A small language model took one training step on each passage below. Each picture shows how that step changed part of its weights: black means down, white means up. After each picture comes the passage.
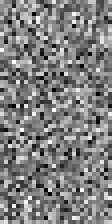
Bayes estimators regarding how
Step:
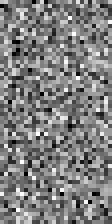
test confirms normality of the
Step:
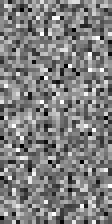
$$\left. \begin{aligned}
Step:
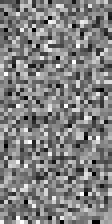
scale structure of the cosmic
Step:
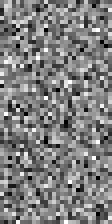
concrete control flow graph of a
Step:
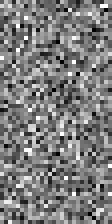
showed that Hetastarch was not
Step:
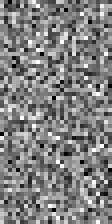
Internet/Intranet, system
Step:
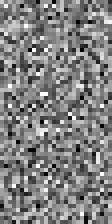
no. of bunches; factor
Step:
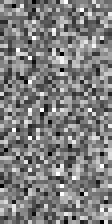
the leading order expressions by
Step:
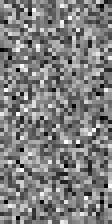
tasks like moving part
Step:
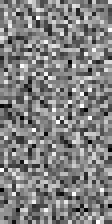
IoT applications. \item {\bf
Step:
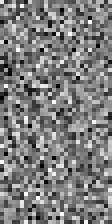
adjacent ones only water}
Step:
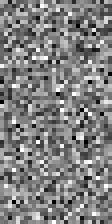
Such explosions, however,
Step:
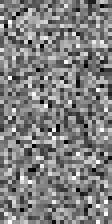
Astronomy, Columbia
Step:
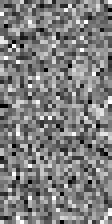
an assessment of the tax potential and
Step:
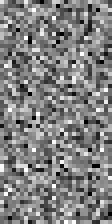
For that reason, the relevant
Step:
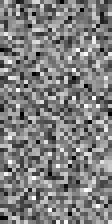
Da Vinci and Galton,
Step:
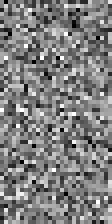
is excited. If the
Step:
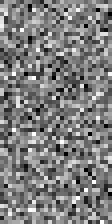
The most popular applications of DRS
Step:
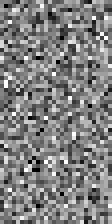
in the recognition of this
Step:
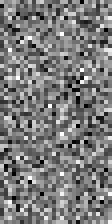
University of Glasgow* The
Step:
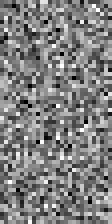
may refrain from death once
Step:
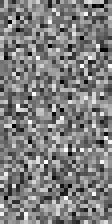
the full chiral kinetic
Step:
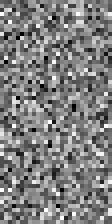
to the subtle and complicated
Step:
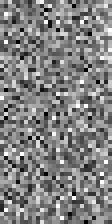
to eq. (\ref{relax})
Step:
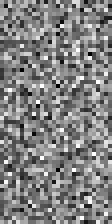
and R. P. SINGH,
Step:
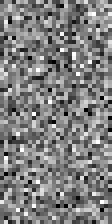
Co 3 was raised without manure
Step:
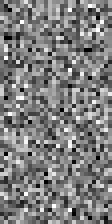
in facts, only in this frame
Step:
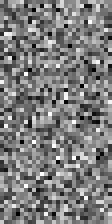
a Last Closed Flux
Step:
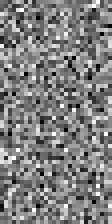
selection of physisorbed
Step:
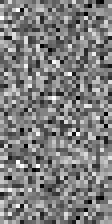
than the QCA approach yields,
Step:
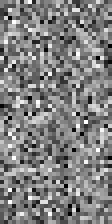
t Time s B Exergy J/m
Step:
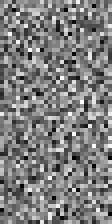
of .5 or above has been deemed
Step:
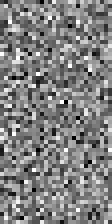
J$ and the covariance of the
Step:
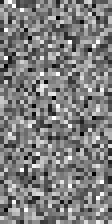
be input manually into the system. To
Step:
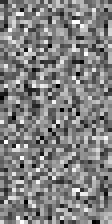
dependent on the wavelength and
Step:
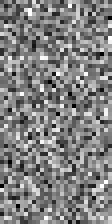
starch. Ginger juice is
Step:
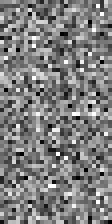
abbreviations lists.
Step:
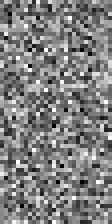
the point-contact. This
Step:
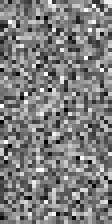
asked to list influences on
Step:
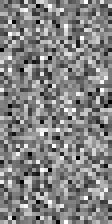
node and that no node is
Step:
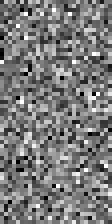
expand in them as they are small compared to
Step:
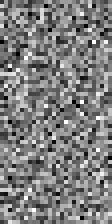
between CAMEL-based bank
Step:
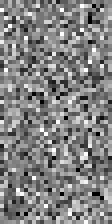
state $n+1$, the probability
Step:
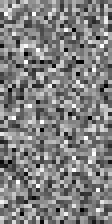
wider media. This might have
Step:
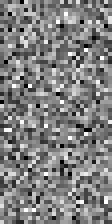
potency of drugs while
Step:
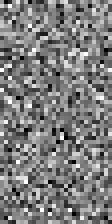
circle and hyperbola in Figure
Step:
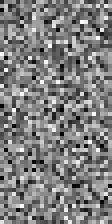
\equiv k/k_{eq}
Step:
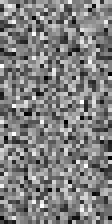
of the National Natural Science
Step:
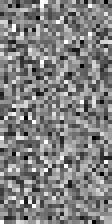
of the radial lesion and the
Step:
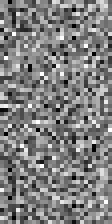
$ABB$ are equally
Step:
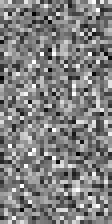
, denoted by (W, P)
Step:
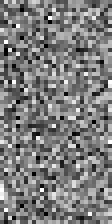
thus help in eradication of the
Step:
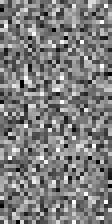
electrons in $3 N_e -
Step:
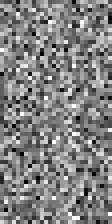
, and their composites of
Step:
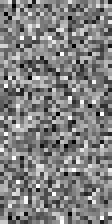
in grid operation scheme. In
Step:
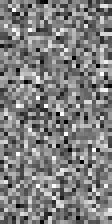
reader probably knows is a
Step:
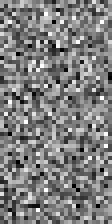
various battles between 1028 and
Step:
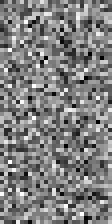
economic growth of the previous
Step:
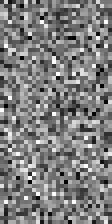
a research area, connections between these
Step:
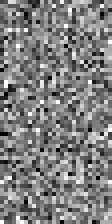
be represented by the tuple
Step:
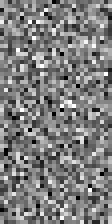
the study: The main objective of the
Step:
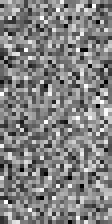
for small $v$ and large $L$,
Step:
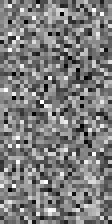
Drift Component Low frequency
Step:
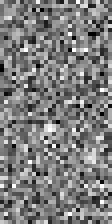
three of the product profiles in different
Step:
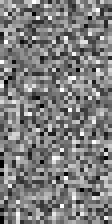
l (nm-l)}\right)
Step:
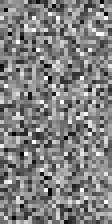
$p$ and $q$ become
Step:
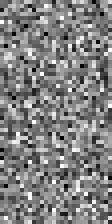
the optimal number of PMUs and
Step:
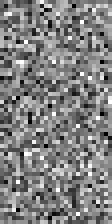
$\mathbb{F}_q$ and
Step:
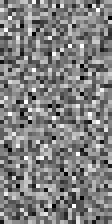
with regular, non-CFL
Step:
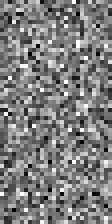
through the Mode identifications of the
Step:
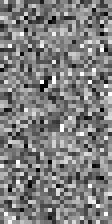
by the $\alpha'$ corrections,
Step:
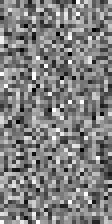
with the universal NOT
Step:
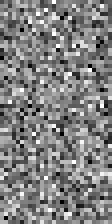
a more complex behavior for $\xi$.
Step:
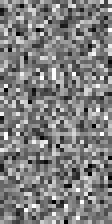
structure of the Spanish Price
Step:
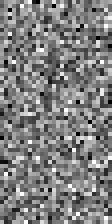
that tack about the method for identify
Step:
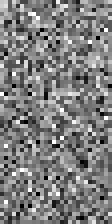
current challenges to sustainability
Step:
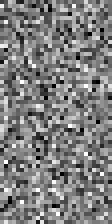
it will be possible to complete the
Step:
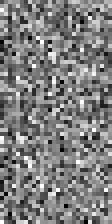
the THD in the current with
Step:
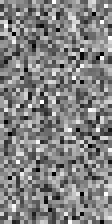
assume that the packing fraction
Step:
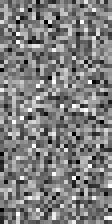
spatial layers provided by the
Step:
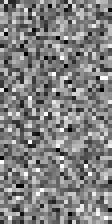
environment allows users to experience and
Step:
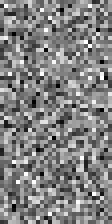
of the $\zcz$, owing
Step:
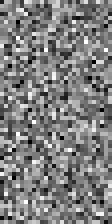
the mixed reagents is delivered
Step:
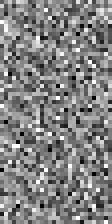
interesting open question is what
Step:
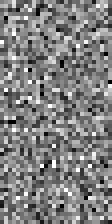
by repetitive optical selective
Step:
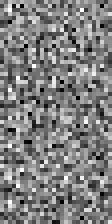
the horizontal plane also
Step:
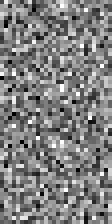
of a localized state is of the order of
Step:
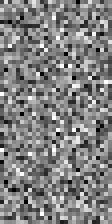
a variation of the $S=1$
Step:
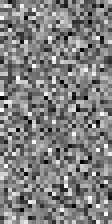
the canonical procedure, which
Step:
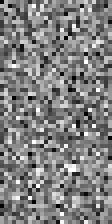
eats frequently. Due to
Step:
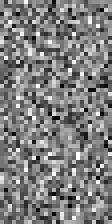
in both metallic magnetic films
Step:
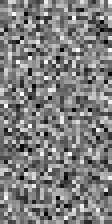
}$ is convergent in
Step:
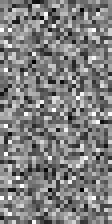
p_n)) \leftrightarrow
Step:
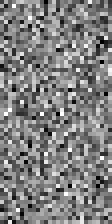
is set to orbit around a
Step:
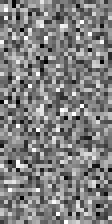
ships. In the case of a
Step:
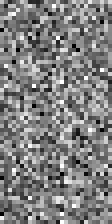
and conflicting flows and allocate
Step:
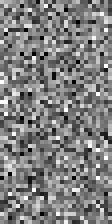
measured count rate, in counts
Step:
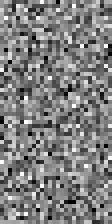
scale can be expressed as:
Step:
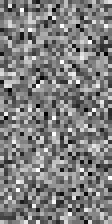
to also fit for the top-quark
